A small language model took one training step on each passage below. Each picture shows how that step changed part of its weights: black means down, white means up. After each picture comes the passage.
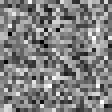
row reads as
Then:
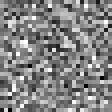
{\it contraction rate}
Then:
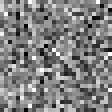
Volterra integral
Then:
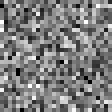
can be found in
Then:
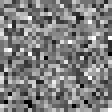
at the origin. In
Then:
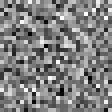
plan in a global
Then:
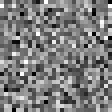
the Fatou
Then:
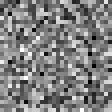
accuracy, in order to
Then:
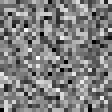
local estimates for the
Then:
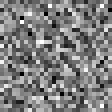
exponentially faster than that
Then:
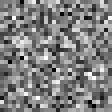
following sentences are
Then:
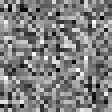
position ; and for his
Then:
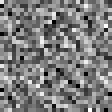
Department of Mathematics, University
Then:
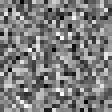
accuracy gets improved,
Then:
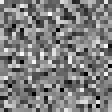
operator and $\delta$
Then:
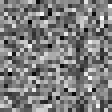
of the Mellin
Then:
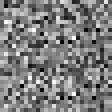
the tube is
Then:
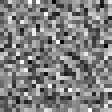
elements are put equal to
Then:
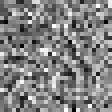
$\forall i\notin
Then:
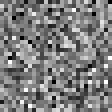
and the Hunan
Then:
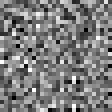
that $A\in
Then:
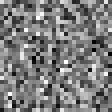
how special values of
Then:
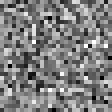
ring is trivial. On
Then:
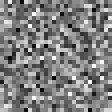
discrete systems, such as
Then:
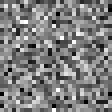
updated recursively
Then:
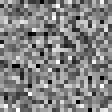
implies, for all
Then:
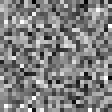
other, that:
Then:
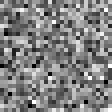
the next.) Find a
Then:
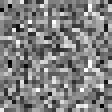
large" then any
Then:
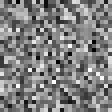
This transform has been
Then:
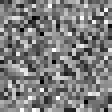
4$ rectangle is
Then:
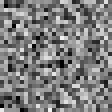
the boundary of a random
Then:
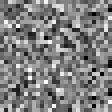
negative semidefinite for
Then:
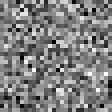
g|$ is a constant
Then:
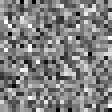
ISTA, or
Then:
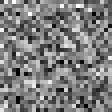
can be extended to a
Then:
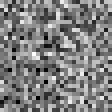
to a band in
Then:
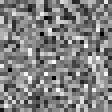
readers to the
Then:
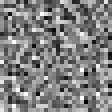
equivariant Poincar\'{e}
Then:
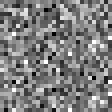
a free boundary point
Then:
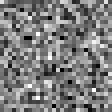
of continuous test functions to
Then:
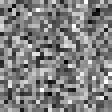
by many authors.
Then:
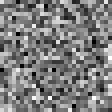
vertex a free variable such
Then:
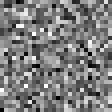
$u$ are completely
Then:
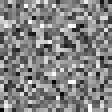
recursion for the exponential
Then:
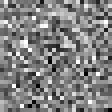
{\bf Notation}.
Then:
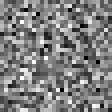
figure in his field
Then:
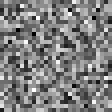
disturbs vehicle
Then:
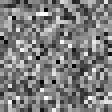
called indecomposable in other
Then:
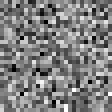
g_i \in
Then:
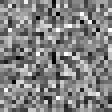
$X \simeq
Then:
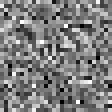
always excel in finding
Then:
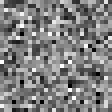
$\Sigma$ defined in
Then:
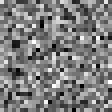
have only succeeded
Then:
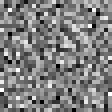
is tighter even in
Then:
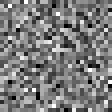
every $q \in
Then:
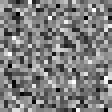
there was little room
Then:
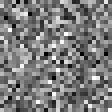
In his proofs,
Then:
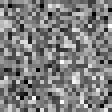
is a power of
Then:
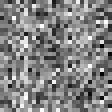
\in I,
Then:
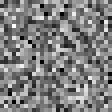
and they explained this
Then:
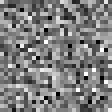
of the Heisenberg
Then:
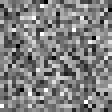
plus 0.5em
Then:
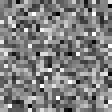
truncated Gamma function that
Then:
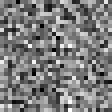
solvability of
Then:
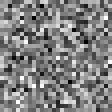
her article with one
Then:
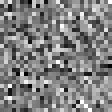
will also converge to
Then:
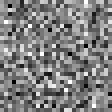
scheme, which moves the
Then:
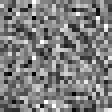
failure in the
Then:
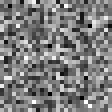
of them are the eigenvalues
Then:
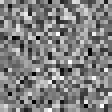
is true for all
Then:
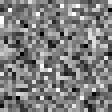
largest cardinality of a
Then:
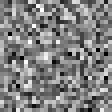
be $N$-dimensional
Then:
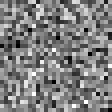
be convergent. \et
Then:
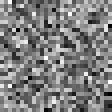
In this section, we
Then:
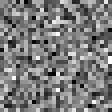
On va alors
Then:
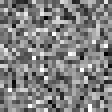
deformations for harmonic
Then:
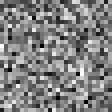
but via the corresponding
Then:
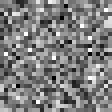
For all experiments conducted
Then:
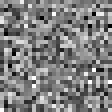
the Koopman
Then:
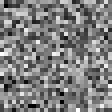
the latter being the
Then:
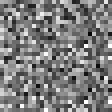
averaging the vector
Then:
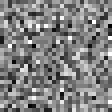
AB$, unique up
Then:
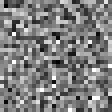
the finite point sets
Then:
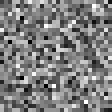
estimates. Finally we have
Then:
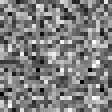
density satisfying the conditions of
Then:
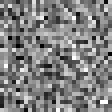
fonction a une
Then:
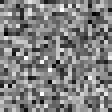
the smallest non-negative
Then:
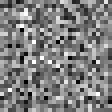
$P$ is a
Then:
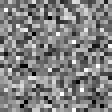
if and only if the
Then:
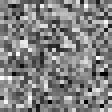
{\em restriction} of
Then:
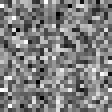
Inventory control is
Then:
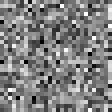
p \right) -
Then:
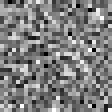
a given $\eta$,
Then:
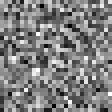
data to obtain an improved
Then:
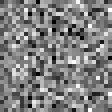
\psi \bigg(
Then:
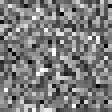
helping us to see
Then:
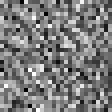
We should mention that the
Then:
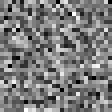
It is not hard to
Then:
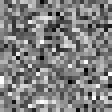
grassmannian with
